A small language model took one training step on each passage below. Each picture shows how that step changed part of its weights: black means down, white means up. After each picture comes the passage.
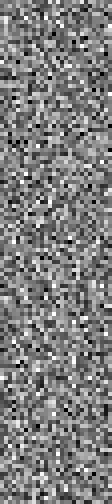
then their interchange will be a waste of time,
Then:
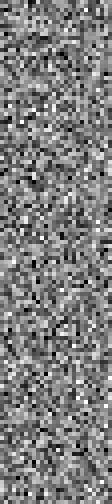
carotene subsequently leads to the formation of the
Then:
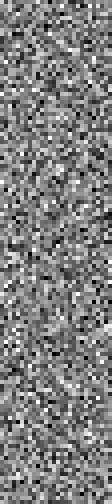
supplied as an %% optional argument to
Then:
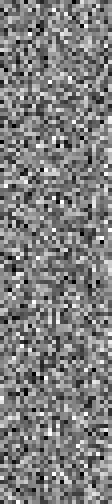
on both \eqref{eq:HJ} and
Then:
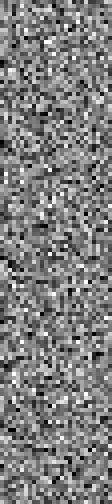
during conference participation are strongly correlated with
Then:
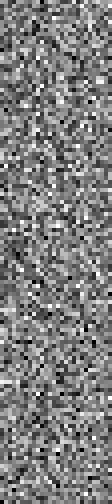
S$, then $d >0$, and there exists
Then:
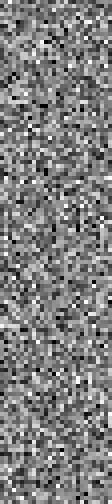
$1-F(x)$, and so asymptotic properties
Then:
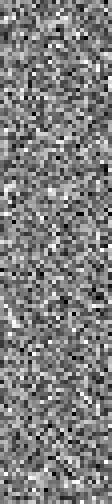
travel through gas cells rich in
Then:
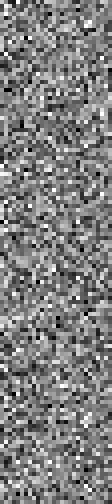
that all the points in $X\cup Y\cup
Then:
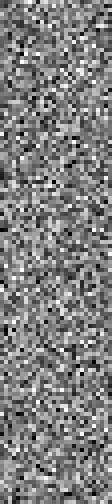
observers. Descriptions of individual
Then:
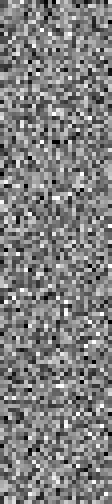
the Hamiltonian formulation in the so-called
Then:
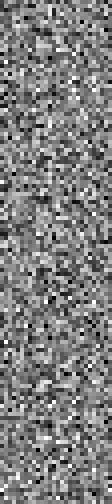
integral itself very weakly depends on the functions
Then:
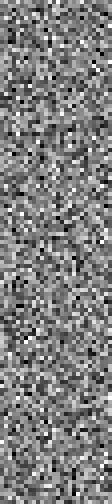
\subsection{End of proof of Theorem
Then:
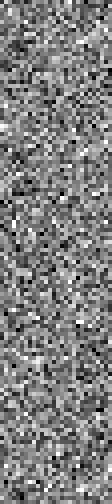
that of Marcikic et al. As in
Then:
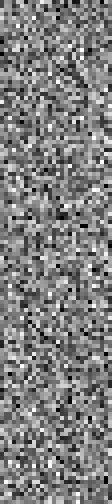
systems and eigenvalues evaluations can be performed by means of
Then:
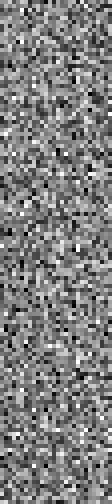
to manipulate common datasets in
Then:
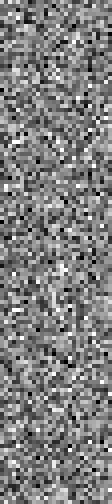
(or close to) identical permittivity values,
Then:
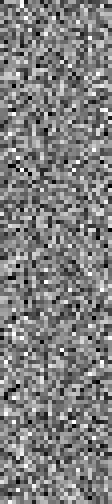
= {Phys. Rev. D}, volume =
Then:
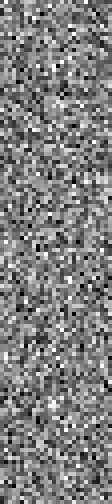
Darboux inverse integrating factor and,
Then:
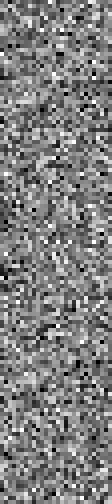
have that $\pe\neq\np$. In
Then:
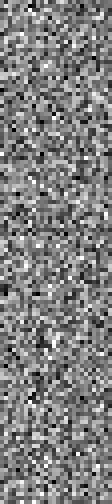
short of the data (Fig.~4, left panel).
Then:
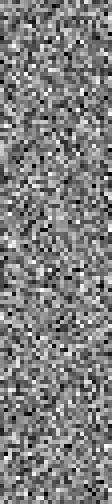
heat changes during the action potential suggest that the
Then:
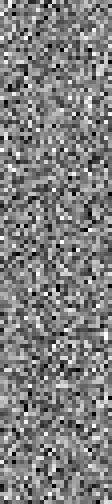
to compute comoving quantities is normalised according to
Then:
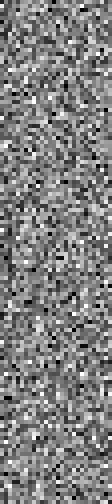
the full Brillouin zone shown in
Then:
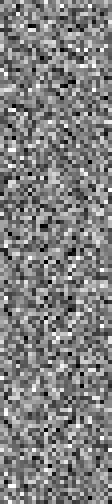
per Hubble time. If we want to
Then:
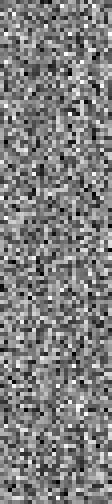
encapsulate the coil in epoxy and
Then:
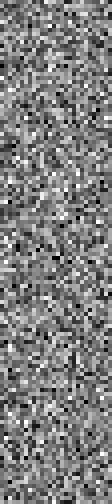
Consequently, $(p,q)$ corresponds to a pair
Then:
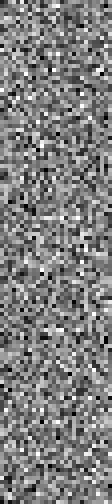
et al.} \cite{Machta} for classical
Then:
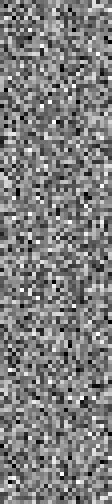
in the top and bottom parts of Table
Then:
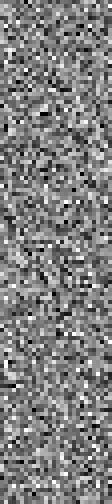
+ \lambda \bar{\sigma}^2.
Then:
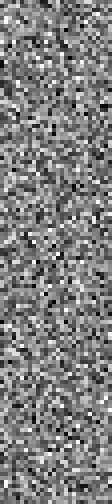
farms in dist. robust optimal power
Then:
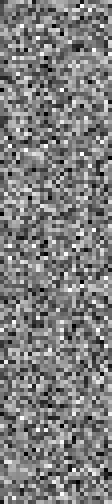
results are shown in Figs. 5(e) and
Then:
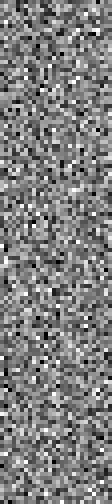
if truncated after the first three terms. Since
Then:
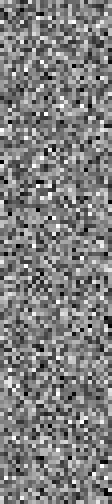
holds by (viii) of Lemma 20, so we
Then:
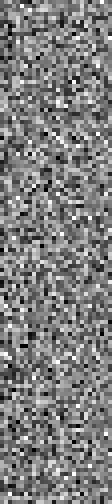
needs. - Once user enters the
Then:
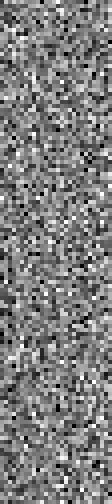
years of {ModelDB} and
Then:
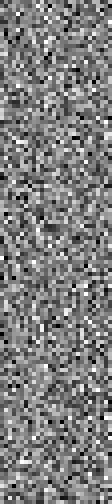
can indeed be a helium-core
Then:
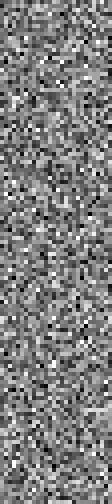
of energy-limited sensor users, as they
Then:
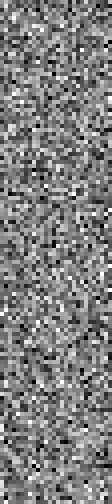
stability of the set-up could be achieved by
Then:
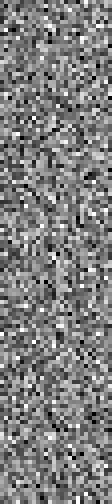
and where $\Tatecomplx^i
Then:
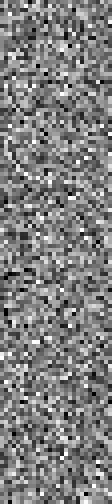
The resulting imbalance favors a faster
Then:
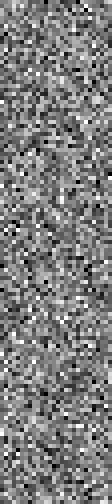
Z-basis states are expressed as
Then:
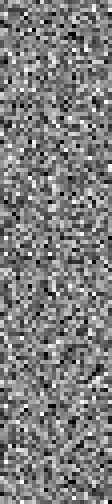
(e.g., navigation links,
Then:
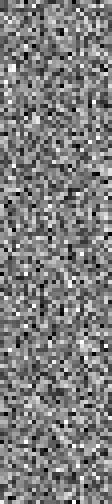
k\tau), \end{equation} which includes
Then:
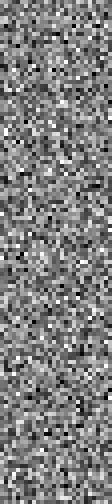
events and expand the redshift horizon,
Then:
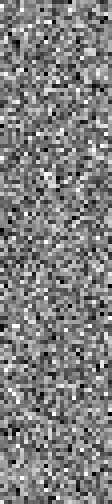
between recommender systems and opinion dynamics
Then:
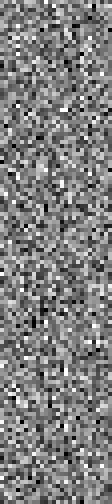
\eqref{eq:PiDef} and
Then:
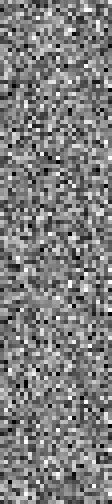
and extend in a straight line segment to the
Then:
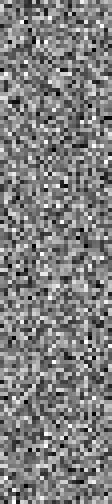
alter the first $t$ columns---one
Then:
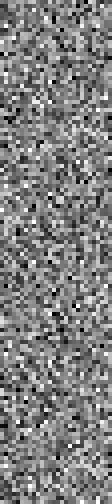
t_i. $$ Therefore, since $\setA$
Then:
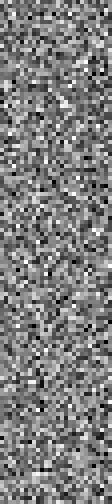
will be useful in the further development of
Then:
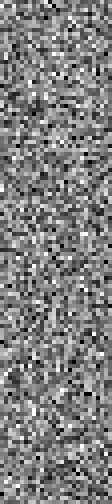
In this section, we consider two concrete examples of
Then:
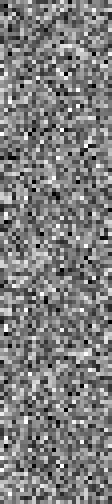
function of $T$. When $T$ is high
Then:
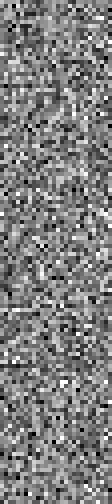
superconducting gap follows that of the larger.
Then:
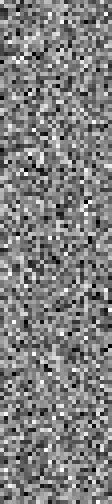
or replace linear shifts $ t \mapsto
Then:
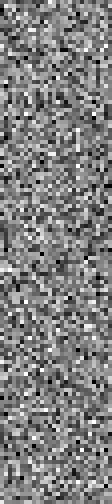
our calculation, we take $c_d$
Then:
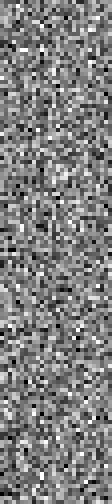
in Example 3 with $N=40$. The model
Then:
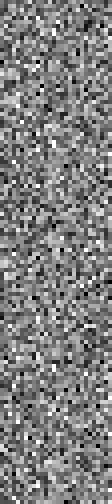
of the initial condition in trial $n$:
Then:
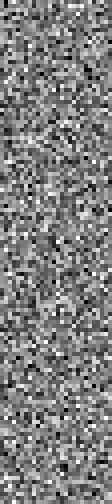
ansatz in the soliton equation of motion
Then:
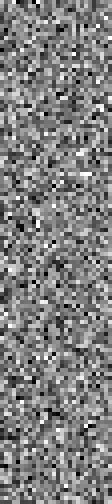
there is a unique Galois extension $L
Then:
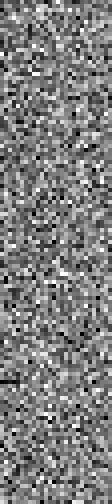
set and $C_0^{\infty}(\Omega)$ be
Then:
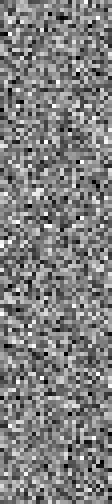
The center's cryogenic applications also
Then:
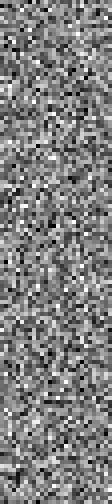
HPC resources of IDRIS under the
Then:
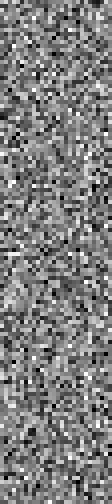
rings are characterized using this new concept.
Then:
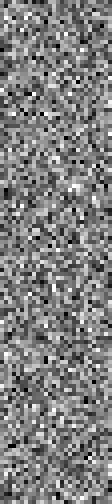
S. Ryoo}, { Calculating
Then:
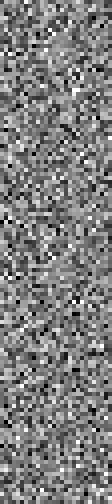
for the \(y\)-axis of the
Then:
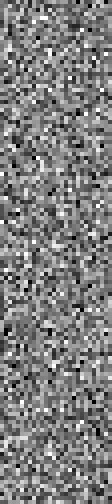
$\dl^0$. Now, a slight
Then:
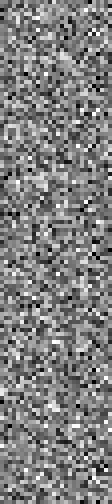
Unexpectedly, $T_{\rm
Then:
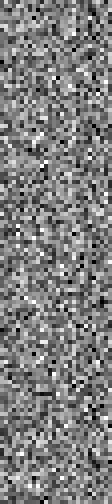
for fermionic (bosonic)
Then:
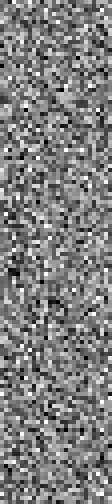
link} $L$ is a $1$-dimensional
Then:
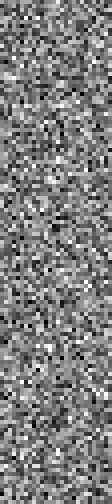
of partial differential equations and integral equations. The latest
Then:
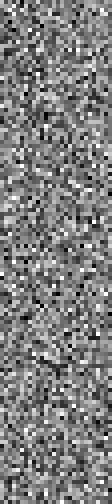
invertible element coincides with its highest and
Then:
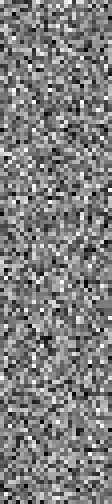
we define a state grid for every time point, since
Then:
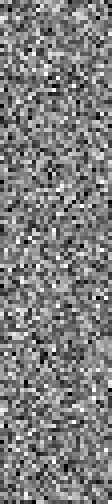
better understanding and diagnosing brain
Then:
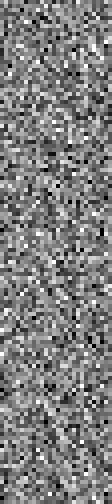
FD performance evaluation results. Finally we conclude the
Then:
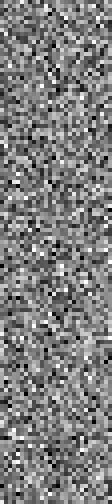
that we start with a theory (which is defined as a
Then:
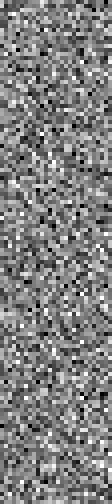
negative initial data: \beq \lbl{12}
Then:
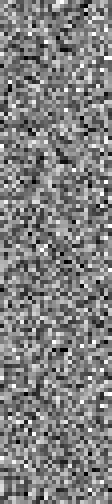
can clearly see the ''jumps''
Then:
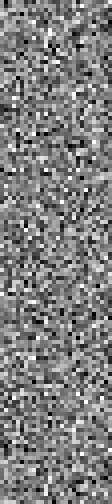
\cite{Vaubaillon2005}, we
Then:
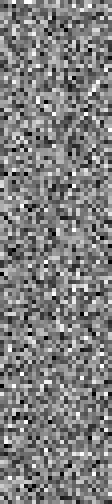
orbifold structure is reduced. \subsection{The
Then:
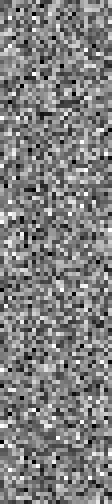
method) and ${\overline m}_t =
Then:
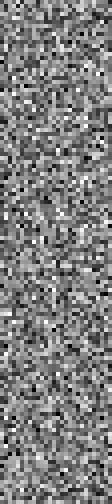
be authenticated independently of its location,
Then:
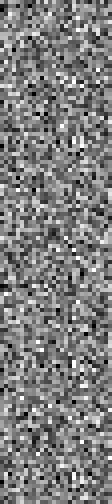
current $\mathbf{MP}$. We have
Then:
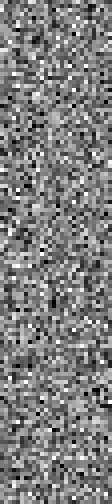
with one of the simplest \textit{complete
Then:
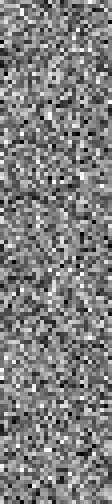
almost constant value from Pa to Pu. The
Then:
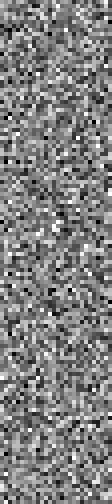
in an interesting way. If $\lambda$ is
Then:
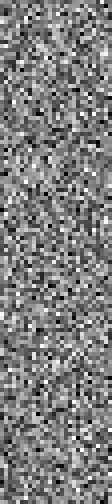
the conservative system is closed. The structure of this
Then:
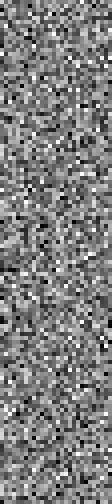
define $M_\omega(T)$ when
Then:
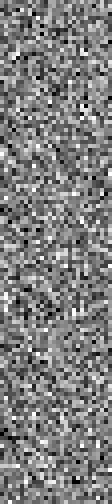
that $b_1(M)$ is even if and
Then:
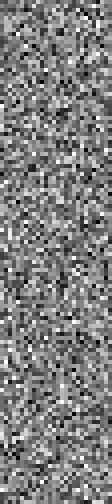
\end{equation} where $\ell=s,
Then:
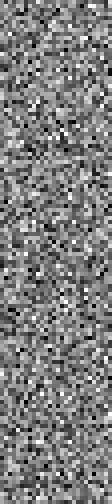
the decoherence in quantum spin systems is a
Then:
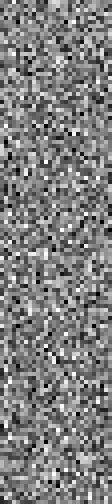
allows us to quantify how prevalent a
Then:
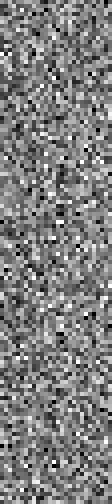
for a flow $\varphi$ on a topological space
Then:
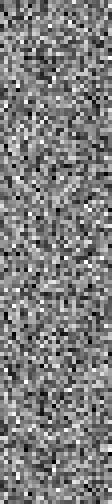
on the dynamics of the optical tuning are
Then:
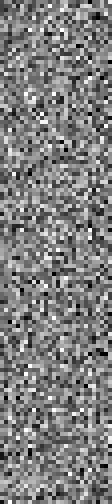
many cylinders covering a
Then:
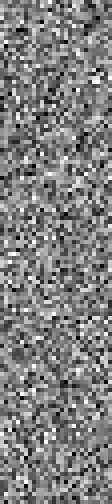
timescale comparable to its system age in a
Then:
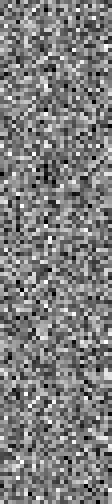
wavefronts of the evanescent
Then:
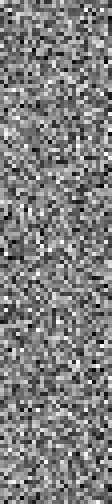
in the text. (Click on the image to
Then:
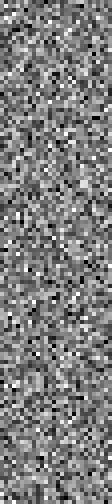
To further assess the quality of the computed
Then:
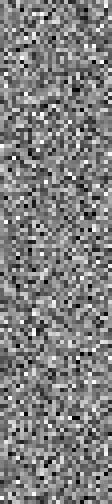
a\lam - b\de\text{ is
